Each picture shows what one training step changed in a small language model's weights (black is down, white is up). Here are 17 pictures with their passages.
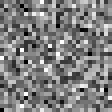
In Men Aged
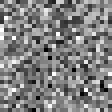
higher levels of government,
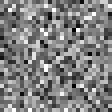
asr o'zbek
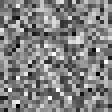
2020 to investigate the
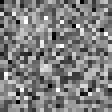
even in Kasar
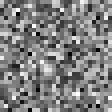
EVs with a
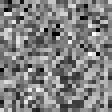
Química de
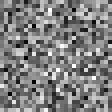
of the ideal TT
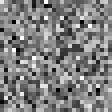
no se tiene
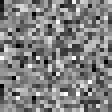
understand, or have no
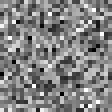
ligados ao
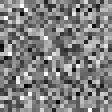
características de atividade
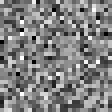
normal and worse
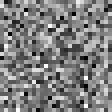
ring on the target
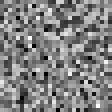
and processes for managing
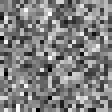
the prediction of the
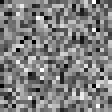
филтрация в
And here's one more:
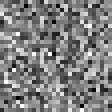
produce la elisión del
